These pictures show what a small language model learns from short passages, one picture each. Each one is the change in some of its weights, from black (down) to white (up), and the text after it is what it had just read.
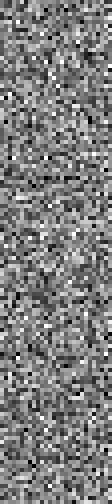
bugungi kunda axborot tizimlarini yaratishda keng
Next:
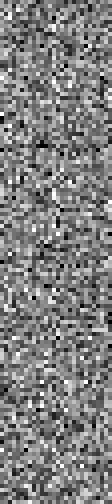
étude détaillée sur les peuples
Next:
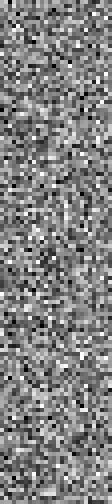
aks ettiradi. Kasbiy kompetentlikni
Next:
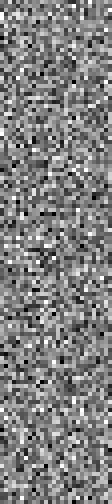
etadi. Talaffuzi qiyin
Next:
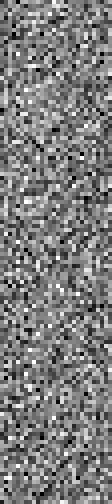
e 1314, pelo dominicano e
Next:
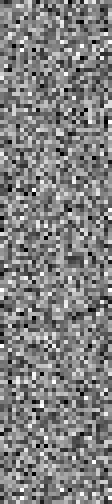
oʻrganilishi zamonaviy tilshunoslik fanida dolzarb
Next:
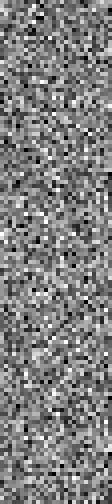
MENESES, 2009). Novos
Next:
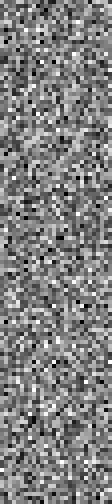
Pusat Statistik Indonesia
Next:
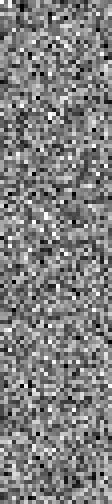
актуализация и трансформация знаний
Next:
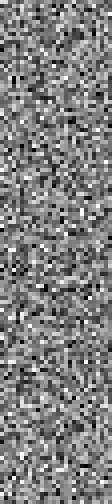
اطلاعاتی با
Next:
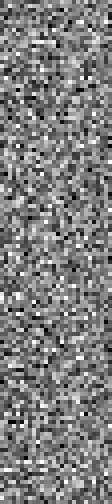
Random Effects ning
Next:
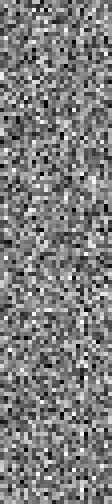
тўсиқлар элементларига
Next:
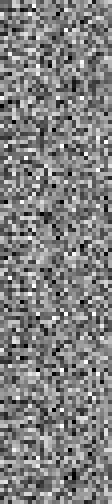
EFFICIENT USE OF
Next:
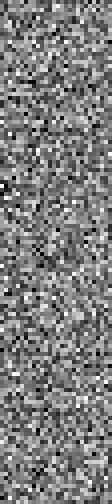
nossa questão de investigação.
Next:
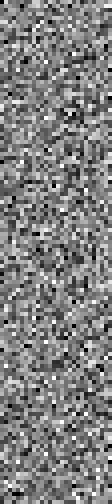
qiladi va ularning siyosiy tizimlari, iqtisodiyoti,
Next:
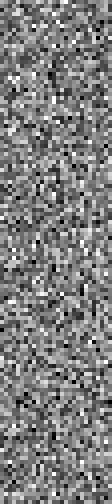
o'quvchilarning texnik savodxonligini
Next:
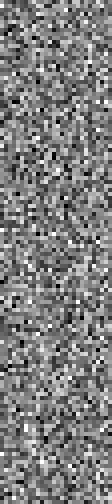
talabasi Toshkent, Uzbekistan* Valijon
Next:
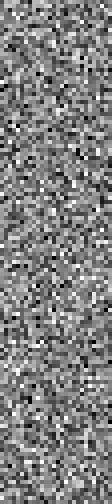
Bu yangi ilm-fan yo'nalishi
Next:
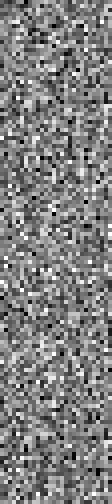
0 \text{ при } t =
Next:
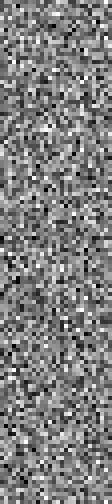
км, становая тяга, №
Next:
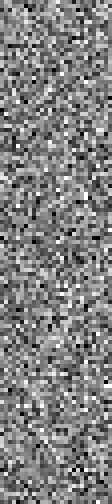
Olardıń keteklerin,
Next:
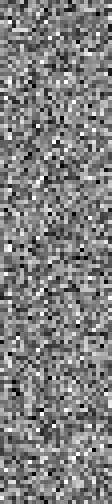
bormoqda. Likvidlik holati
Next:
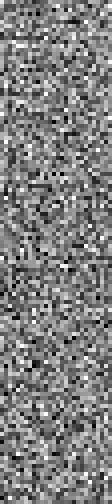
A questão hermenêutica.
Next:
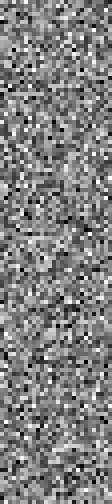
UTI, onde a troca de informações
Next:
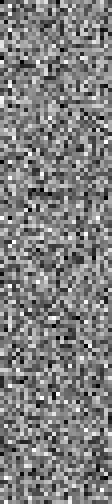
estar en sintonía con una comunidad de pensamiento
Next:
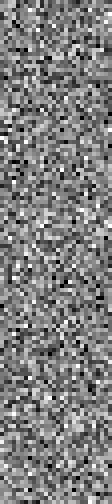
the issue of reform, their perception
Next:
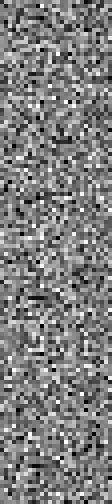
muitas dificuldades. Muitos
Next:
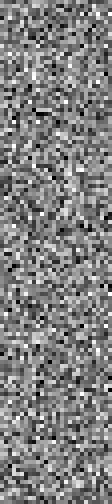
втому та психологічну напругу
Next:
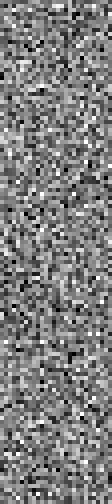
kumpulan beberapa tata tertib
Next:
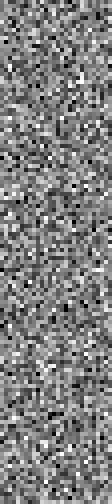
islam. 53. Norma
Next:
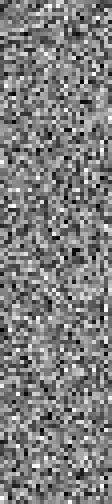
EF sendo relevante que faça isso
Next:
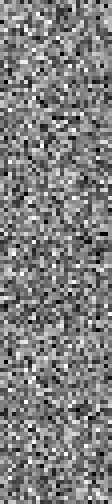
Renda *Per Capita* entre as
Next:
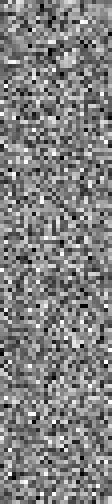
cu roțile. Unii copii
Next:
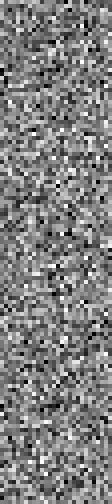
middle course of the
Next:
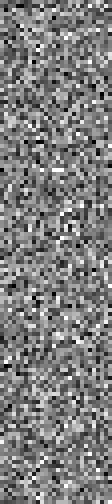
maqsadida, bepul va majburiy
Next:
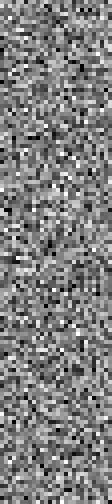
o'quv jarayonida kompetensiyalarni kuchaytirishga
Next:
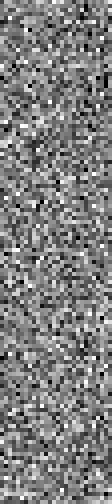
intensiva, Processo de enfermagem.
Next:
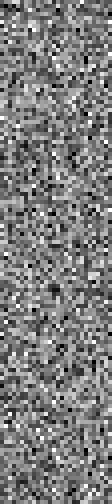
como neurosis, psicosis,
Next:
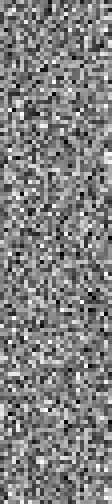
yaqqol targ'ib qiladilar.
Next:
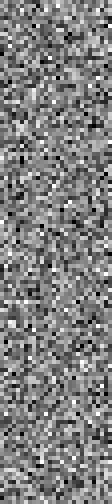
korxonalarining farmasevtik mahsulotlari
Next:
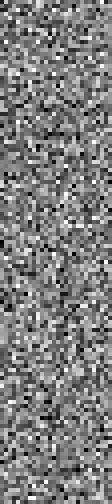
могут приводить к изменению
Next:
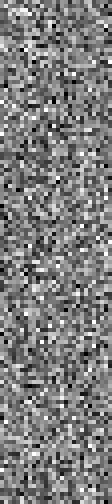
Souza Coutinho, ministro
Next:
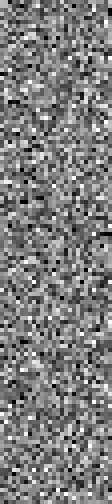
le plan quantitatif, les corrélations
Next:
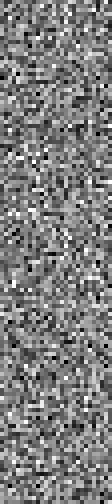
muertos. Bar. Esto es
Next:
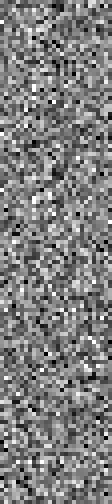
Agricultura Urbana tiene por
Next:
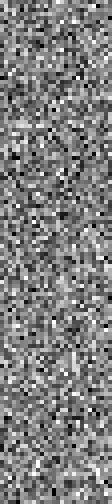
baliqchilik asosan, suv havzalarida
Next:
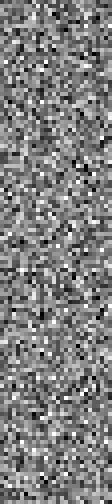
наступів. Окремо варто
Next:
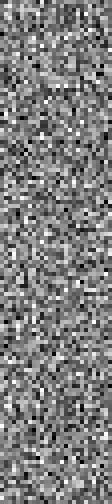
zarur bo'lgan malaka va ko'nikmalarni
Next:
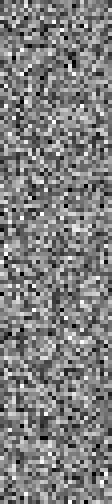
sua empresa? a) Pequena b)
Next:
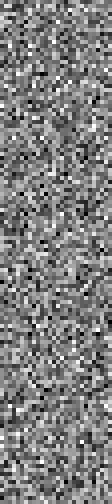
logique et identifier les universaux qui
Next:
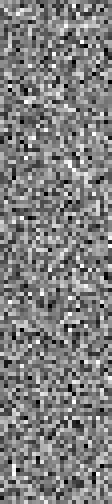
mg/g) choy tarkibidagi muhim
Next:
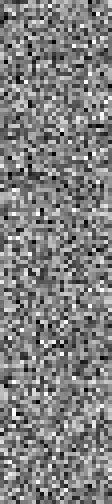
и первичные наблюдения,
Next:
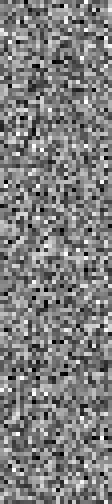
эпизоотическую цепь
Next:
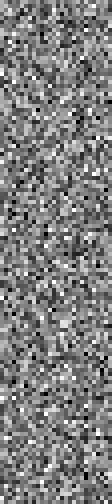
ситуации, акции компании
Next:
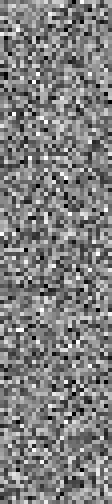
ДПП, визначених на основі
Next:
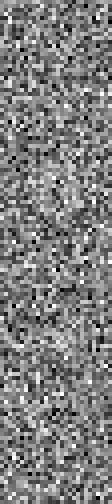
Chamas* apresenta-se como o
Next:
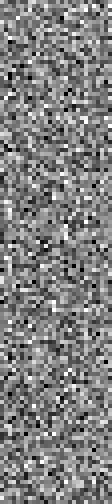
pada gambar grafik berikut.
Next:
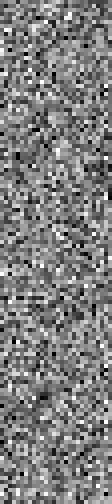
a sua utilização, conforme apresentado na
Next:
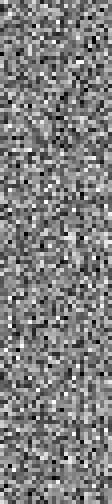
қилиб бориш, аҳолида
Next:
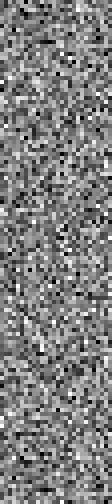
jual igadis ^v
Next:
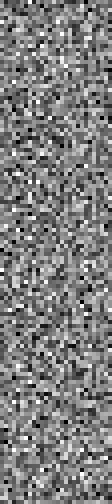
В кругу освещаемых по
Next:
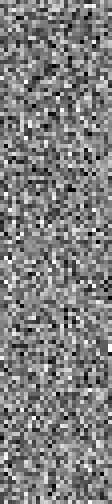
*idea Dei* innata a través
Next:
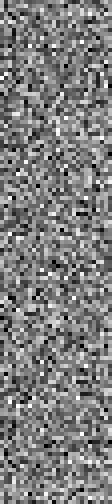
waarbij docenten moesten
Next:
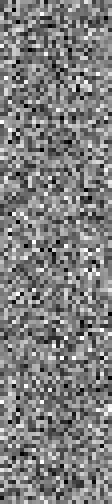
les Suds se sont récemment
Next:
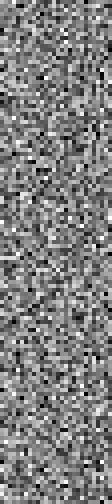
В.П. Шубина //
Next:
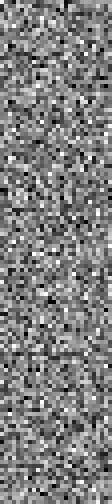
tem como pressuposto essencial a questão
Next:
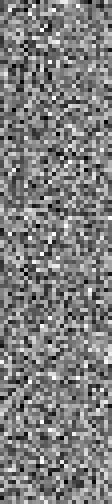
gevoeld zou moeten worden,
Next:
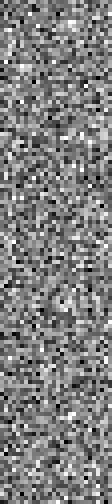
o'tsak. Jazz musiqasi
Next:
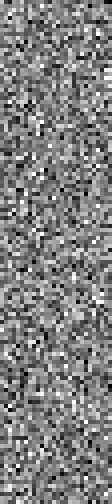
çalışmalardan bahsedilmiştir.
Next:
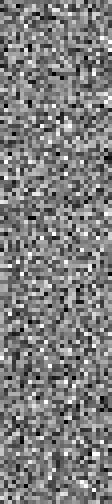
нерівності у пересічних
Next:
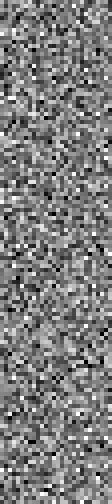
Верховный тайный совет
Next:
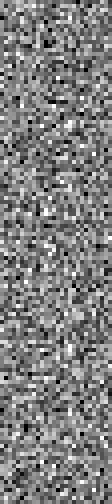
рівнів малонового
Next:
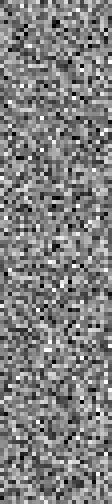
that the eyes were Estella's
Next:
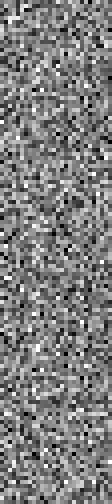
فنية لنظام السجلات
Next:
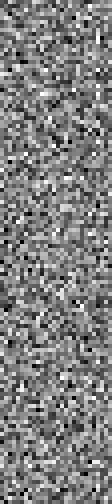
refere às descrições de existências
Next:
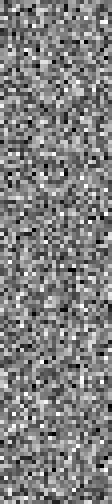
للمجتمع الليبي
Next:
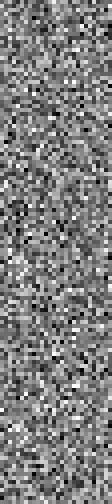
sistematizado nas instituições de ensino.
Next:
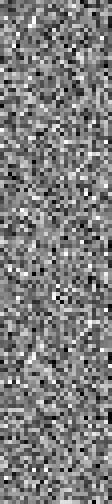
- La méthode de correction des
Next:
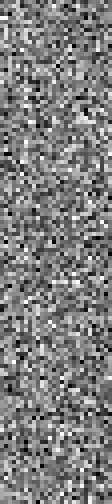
immigrati, di lotta al
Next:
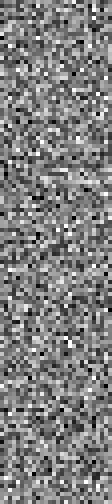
a presença das tecnologias digitais
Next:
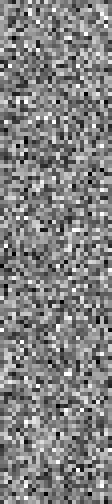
topish mumkin, lekin xarakteri,
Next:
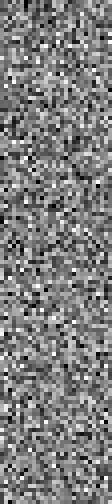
Ministerie van OCW en de
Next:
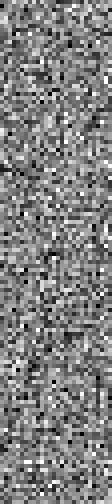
Mider Volfgang. (2004).
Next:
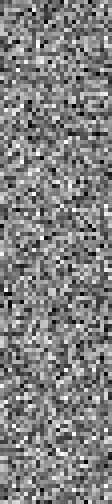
повинні утворювати
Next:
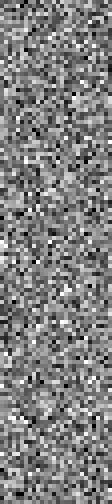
6 ensayos independientes.
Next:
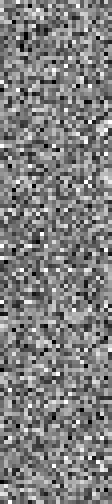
Phacous doit être exclu de
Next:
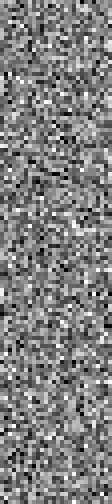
очень хорошо сочетаются
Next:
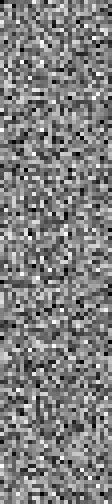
and Kamarul Azmi Jasmi.
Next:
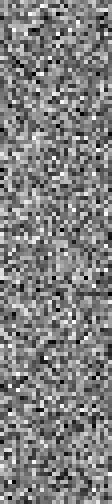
assegurar as condições gerais de
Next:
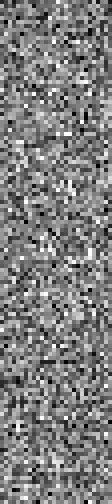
Editorial Cátedra, Madrid
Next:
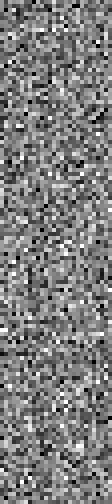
a desconfiança e a rejeição
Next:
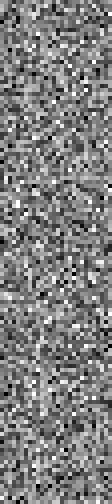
Além disso, as estratégias que
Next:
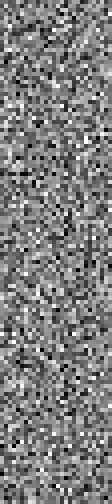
perusahaan (Ivancevich,
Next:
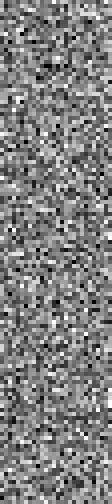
rigidity. Scenes in the
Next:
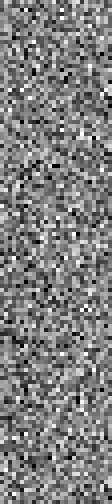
investitsiya yo'qotishlari yoki investitsiya
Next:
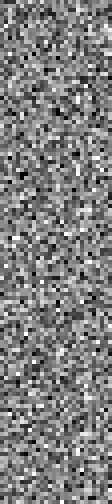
Boyllamlar va bo‘gim
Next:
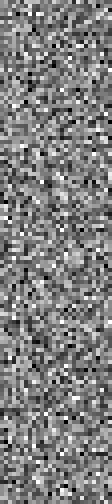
на 3 групи спостереження:
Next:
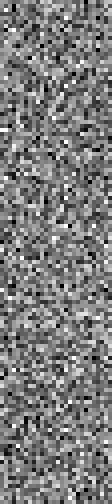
„Chemotherapie wegen
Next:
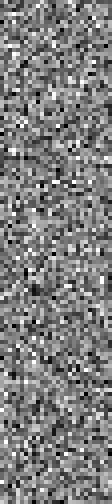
ega. Bu maqol mazmun-mohiyati bilan
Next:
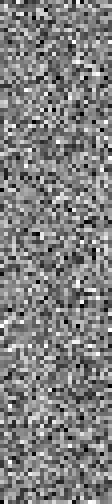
makonga bog'liq bo'lgan
